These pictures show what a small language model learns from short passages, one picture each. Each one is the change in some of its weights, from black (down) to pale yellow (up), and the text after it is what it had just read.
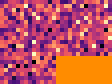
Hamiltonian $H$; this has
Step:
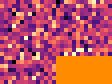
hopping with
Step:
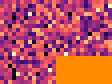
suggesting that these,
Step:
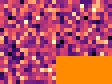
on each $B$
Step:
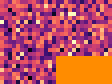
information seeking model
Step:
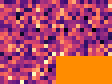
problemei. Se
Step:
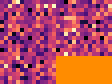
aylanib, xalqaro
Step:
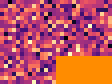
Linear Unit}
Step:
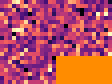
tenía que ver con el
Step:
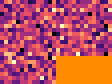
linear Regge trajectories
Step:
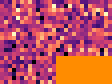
that the intersection of these
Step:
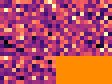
виды более
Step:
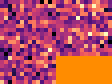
for People in
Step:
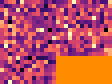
flow, $\delta {\bf
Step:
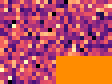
comparative study of methods we
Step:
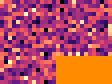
policiales era aún
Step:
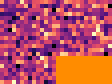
quantized (by
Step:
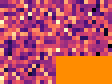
of the system is determined by
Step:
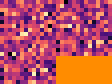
(The European Law
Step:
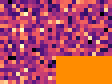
using placeholder context =
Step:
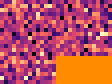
The model neglects
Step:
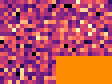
at LEP2.
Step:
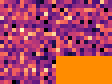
cybercrime challenges
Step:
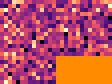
числа научных
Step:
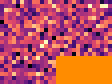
direction de: Bogdan
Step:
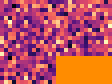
$\mb A$ is the
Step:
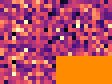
trabajo cumple con el
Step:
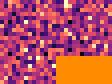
que ocasionaram
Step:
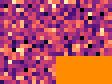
времена за то
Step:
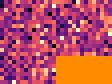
нации: они
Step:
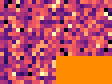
1993-yilda ishlab
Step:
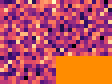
low sampling. For a typical
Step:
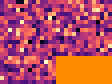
of photospheric flux
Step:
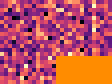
(PhD) in
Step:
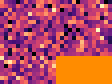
encontramos diez
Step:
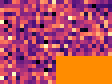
spectral function in nuclear matter is
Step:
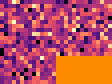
uchun 5 ta kitob
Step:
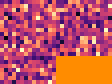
approximately $D_{\rm
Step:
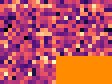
in practice. In the
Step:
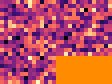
va amaliy bilimlarni
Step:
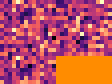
but de la faire
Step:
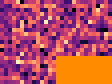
la empresa acate y
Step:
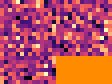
filter called the modal
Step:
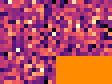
questões que foram
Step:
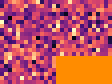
only gives an overall density correction
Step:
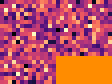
their interest from Cloud
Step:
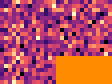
пластинки и
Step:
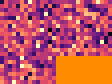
{\textbf {\textit{The
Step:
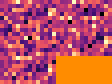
va yog'larga
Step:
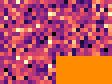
so'rash va
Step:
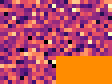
часу на інших
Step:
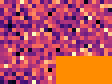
Arabia: Table
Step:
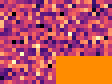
implicit assumption that the
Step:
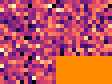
overpowers the
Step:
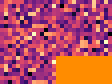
do Mundi*,
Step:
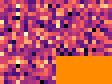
we propose to add a
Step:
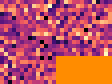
the PV relation and compared
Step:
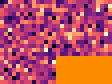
less than the critical value
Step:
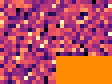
de dispositivos
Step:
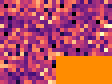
sistema de busca do
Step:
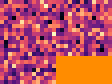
translationally invariant in
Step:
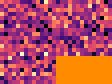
\ee may be considered as
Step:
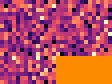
staat stelt de
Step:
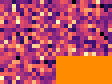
und sich von seiner
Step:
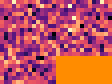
disorder-induced phase
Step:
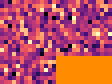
violation of the dimensional analysis predictions
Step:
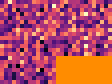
translates into an angular
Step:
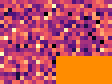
equation (5) shows
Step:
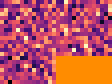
an observation rather than an experimental
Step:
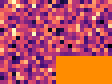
answer set $\Sigma$
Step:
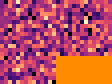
serzarda bo'lib
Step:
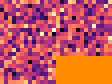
non-compact symmetric space
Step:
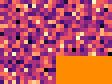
have been investigated except for
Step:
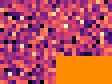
\end{equation} where
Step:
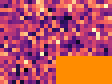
for the purposes of
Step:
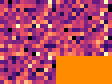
beneden het bedrag
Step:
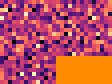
consequences feeds back onto
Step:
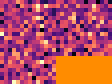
Stape, P.
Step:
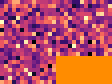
only one additional metadata
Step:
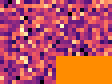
nanowires of
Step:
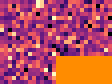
tomto dokumente
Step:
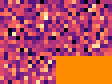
gijda non,
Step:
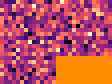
expansion and freeze-out
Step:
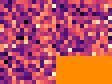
yang sangat penting
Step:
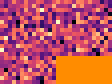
numeric simulation of the
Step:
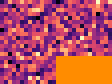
along DNA during the
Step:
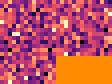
\,\tilde\phi +
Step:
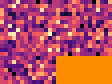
average cluster, defined as the
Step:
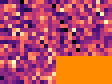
which increased the gas leak
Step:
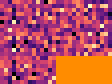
Pacto Global
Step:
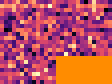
dioxide, for the
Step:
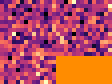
tashlanmoqda. Buni
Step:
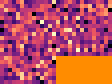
while halving the number of
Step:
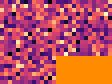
softening, we use
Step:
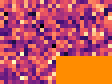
same probability the fluctuation in
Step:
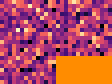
la etapa de la
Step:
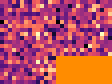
Ethos. En:
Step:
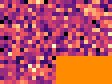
and erythema,
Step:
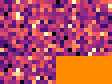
ва гуруҳли
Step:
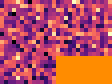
flux, and are described by
